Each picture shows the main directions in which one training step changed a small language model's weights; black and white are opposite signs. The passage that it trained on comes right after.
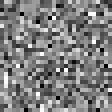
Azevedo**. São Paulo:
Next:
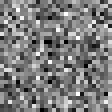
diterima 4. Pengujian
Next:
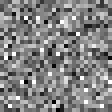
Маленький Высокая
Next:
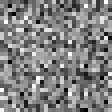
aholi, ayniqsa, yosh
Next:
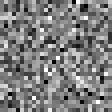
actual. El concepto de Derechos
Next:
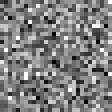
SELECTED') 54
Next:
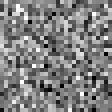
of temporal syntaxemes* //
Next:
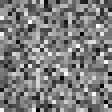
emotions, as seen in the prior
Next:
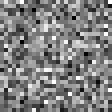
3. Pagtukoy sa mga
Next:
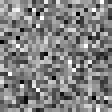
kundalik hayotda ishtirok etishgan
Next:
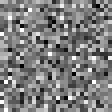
TURIZM HUDUDLARINI
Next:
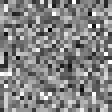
/ Writing the Article:
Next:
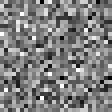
berkarakter. Seperti yang
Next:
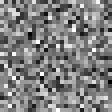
joqarı nátiyjelerge
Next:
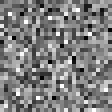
1 em cada 16 por mulheres não
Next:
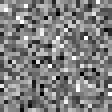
aytıp ótken [2].
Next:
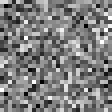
en lo relacionado con las CD y las
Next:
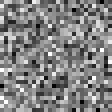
моделдан олиб ташлаши
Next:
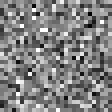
государственной политики неизбежно
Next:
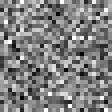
como princípios e educação. Além disso, foi
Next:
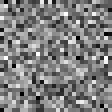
research: Measuring changes in
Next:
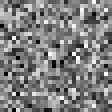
rij gezet. Daarnaast
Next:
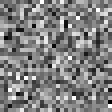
все возможные виды транспортного
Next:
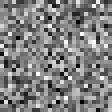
shikoyatlar qayd etildi.
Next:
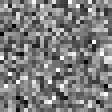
PNAB 2017 e a Política Nacional
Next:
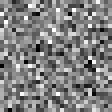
завдань. Законом України «Про
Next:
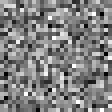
piano, não exploram as regiões
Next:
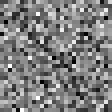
ao aumento de peso corporal.
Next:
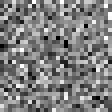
línea las otras formaciones que la
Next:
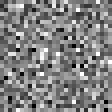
new tests can be performed with more
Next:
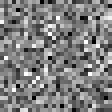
respeto a la privacidad y el
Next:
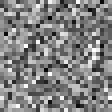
dos fósseis como evidência para
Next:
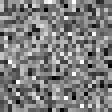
Мана шу пайтдан
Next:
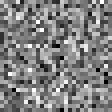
ko'nikmalarini ham o'z ichiga
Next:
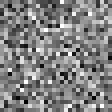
в районе Севастополя и
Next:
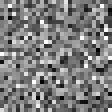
Frage der Generation, oder ist er
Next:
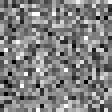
Além disso, o período cronológico de
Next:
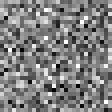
bemor maxsus glyukoza
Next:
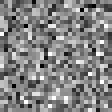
artificializados - Parques e
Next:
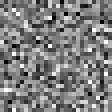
romanlarni so'zning to'liq
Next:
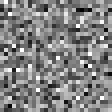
se base en recolectar, evaluar
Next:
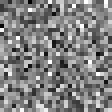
poate determina lărgimea
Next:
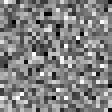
меросларимиздан бири
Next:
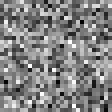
технологии, применяемые для
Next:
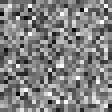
uns durchaus ein Problem darstellt,
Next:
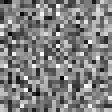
Профилактика инспектори
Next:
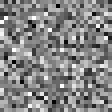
yang dikemas dalam bentuk
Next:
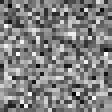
“Педагогик технологиялар ва
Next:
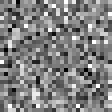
Играют ключевую роль в
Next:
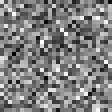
O'rtacha sho'rlangan
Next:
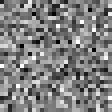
de plannen die aan de emissie ten
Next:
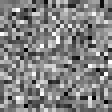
de regresión: Lineal simple
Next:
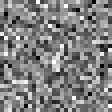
частности, плоды унаби
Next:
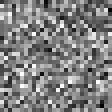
het artikel van Prof. Mr
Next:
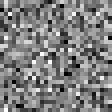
sanoat va xarbiy soxalarda faol
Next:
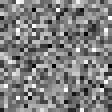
– Zwischenstaatlicher
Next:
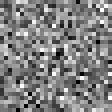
со стагнацией в России,
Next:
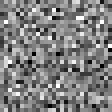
совершенствования знаний, формирования
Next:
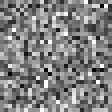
Tavares (2017), um fato
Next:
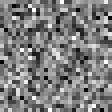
Inventions and Practices*,
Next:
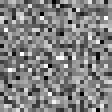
for increasing its efficiency.
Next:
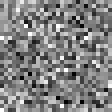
makalesi | **Gönderim
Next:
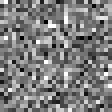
میں ناصر
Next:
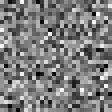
technologies de l'information et de
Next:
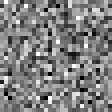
ser compreendido dentro da continuidade
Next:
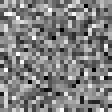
hermosa invención del ser humano
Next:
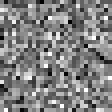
gáwhar teredi. -Bir
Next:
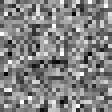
indicador é igual a soma dos
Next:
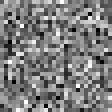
натижаси ибратли инсон
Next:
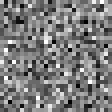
bosqichda o'smir endi
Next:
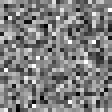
legati all'uso di droghe
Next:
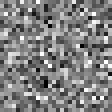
denn sie ist, wie die Zeitungen
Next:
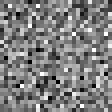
trazendo para dentro da sala de
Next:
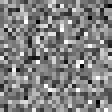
as a whole – and this unity is
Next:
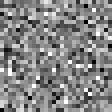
Respublikasi Prezidentning “O‘zbekiston –
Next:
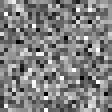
demands is essential for effective water
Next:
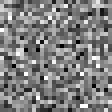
dite de « Rodin » à
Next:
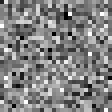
aylanishi qat‘iy talab sifatida
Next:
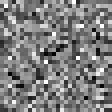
de los cursos que dicta en el
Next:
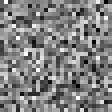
2021 yang masih disampaikan untuk
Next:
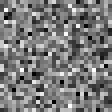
a coordenação de um orientador.
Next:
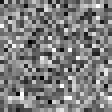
KONSEPTUAL ASOSLARI
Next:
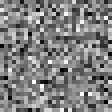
maternidade na contemporaneidade,
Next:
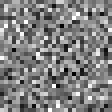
С.А. Хашимова.
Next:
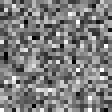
por retroalimentação quando usados
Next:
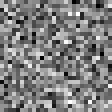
hamda quyosh energiyasi hozirgi kunlarda
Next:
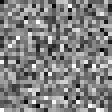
qilish ijodkorlikni shakllantirishning asosiy
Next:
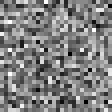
інтегрованої технології забезпечення якості
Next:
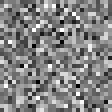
des services connexes leur
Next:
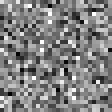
СОДЕРЖАНИЕ Общая
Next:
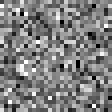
во главе которого вместо
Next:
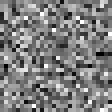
blood loss - by 32%
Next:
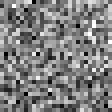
es La Malinche. Natividad
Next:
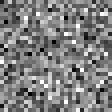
κέρδους αλλά
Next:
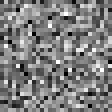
tashqi iqtisodiy aloqalarning rivojlanishi
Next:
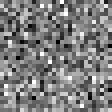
este aplicația Quilling,
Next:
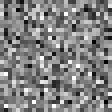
xalifasi va soyasi...
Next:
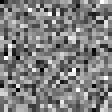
тов. Серафимова
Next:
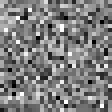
М. Калинин ҳайкали
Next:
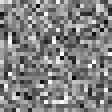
qo‘llash kasbiy kompetentlikni
